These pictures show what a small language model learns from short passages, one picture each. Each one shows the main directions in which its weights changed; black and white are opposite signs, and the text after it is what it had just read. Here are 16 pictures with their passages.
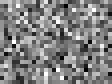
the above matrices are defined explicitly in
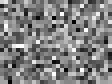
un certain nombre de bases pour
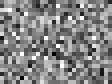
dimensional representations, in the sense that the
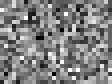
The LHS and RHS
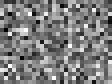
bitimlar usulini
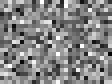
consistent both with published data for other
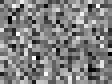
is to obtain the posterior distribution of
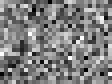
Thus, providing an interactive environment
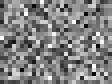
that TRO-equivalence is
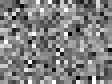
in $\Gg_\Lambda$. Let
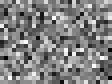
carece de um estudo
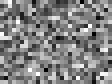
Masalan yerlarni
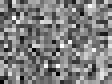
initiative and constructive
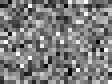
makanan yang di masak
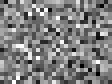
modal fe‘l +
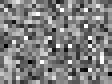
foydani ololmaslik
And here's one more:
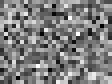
presence of 1%wt.
